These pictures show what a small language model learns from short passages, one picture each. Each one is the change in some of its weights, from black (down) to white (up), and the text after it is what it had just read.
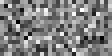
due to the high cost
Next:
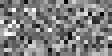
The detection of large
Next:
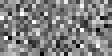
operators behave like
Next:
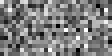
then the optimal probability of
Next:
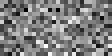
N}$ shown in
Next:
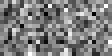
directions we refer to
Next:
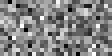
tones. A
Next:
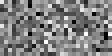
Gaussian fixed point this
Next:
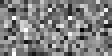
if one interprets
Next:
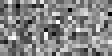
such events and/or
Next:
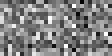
closed range in
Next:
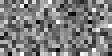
deeper layer.
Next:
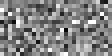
critical point, as well
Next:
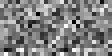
visible transitions,
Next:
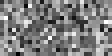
to provide both a framework
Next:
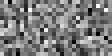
indicates timing
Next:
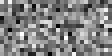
required co-alignment
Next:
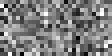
and larger final times.
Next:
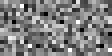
$\beta \equiv
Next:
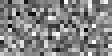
has cumulative
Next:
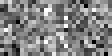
spatially extended and not
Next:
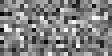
}, title =
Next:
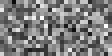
the CS is
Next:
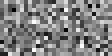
differ by constant factors
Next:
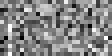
phonon subsystem after the
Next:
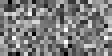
the DAW software
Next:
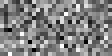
the efficiency decreases
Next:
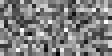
random location, in
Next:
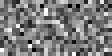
we will report our
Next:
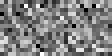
best description of the data
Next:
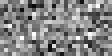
have explained above,
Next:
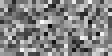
event class \ck,
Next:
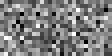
Schreiber et
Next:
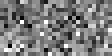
end in mergers
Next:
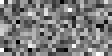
obtained by averaging
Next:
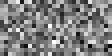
the magnetization
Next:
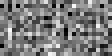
{J. Phys.
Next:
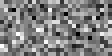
\\ The reality conditions
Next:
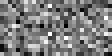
between one-dimensional
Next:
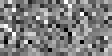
smaller for larger values of
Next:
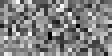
the fixed point. The
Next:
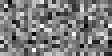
(where $K$
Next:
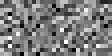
\hline NGC
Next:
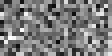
once again $
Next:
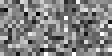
lattice gauge work would provide
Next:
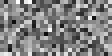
the fusion center,
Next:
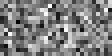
between the models confirms
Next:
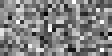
in the low-parameter
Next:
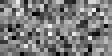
it possible to see that
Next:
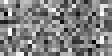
and $b\approx
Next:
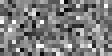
It is possible to define
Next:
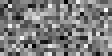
were carried out for
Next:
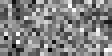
is found to be
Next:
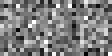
at (rel axis
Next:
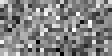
not exclude the
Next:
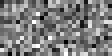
consider the total DC
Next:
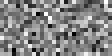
this paper, we
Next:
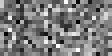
in parallel for different sets
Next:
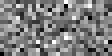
spectra were normalized by
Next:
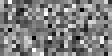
for the composite
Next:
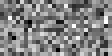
spent by the second
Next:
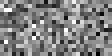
in its own
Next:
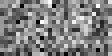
description, in particular,
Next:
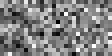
include 2 layers of
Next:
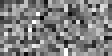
match the DC
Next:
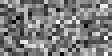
ions in solid are
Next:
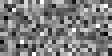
switch to the
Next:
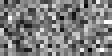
to data, the smaller
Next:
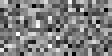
providing insights into
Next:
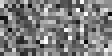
and distributed to all
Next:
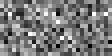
of this idea
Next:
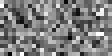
and information processing.
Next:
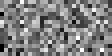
originating from the
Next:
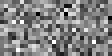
dimension of the problem by
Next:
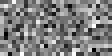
broken. This
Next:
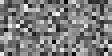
physical quantities represented by
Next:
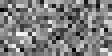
observe strong surface wind patterns
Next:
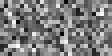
and fundamental principles of
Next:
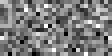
phase shift in a
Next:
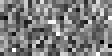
to the field range over
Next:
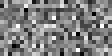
plane projection to
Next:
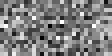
H}\over 3
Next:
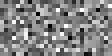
mass-loss from
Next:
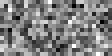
always consists of a
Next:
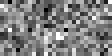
nearly flat regions in
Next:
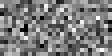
yield only the flat
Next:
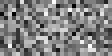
during the liquidation
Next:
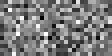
$\Lambda$CDM scenario
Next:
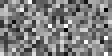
the scattering results for these
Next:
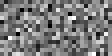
once human capability
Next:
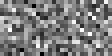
Finally, if
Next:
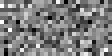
versus effective temperature
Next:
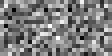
the Moon can
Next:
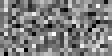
is understandable because
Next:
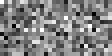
now apply it to the
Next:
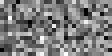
image, a random
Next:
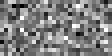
first glance,
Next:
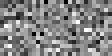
differing for instance
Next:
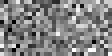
the exterior as
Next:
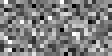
Note however that the
